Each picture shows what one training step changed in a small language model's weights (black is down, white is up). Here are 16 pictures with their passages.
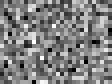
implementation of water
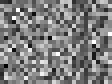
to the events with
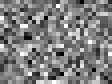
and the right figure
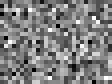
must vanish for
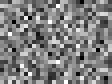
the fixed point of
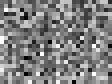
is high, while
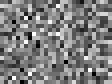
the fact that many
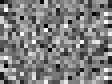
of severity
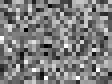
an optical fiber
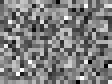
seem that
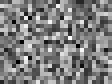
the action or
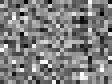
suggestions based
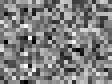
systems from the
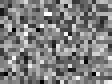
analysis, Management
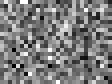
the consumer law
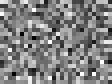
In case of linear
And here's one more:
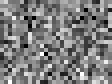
was used by two
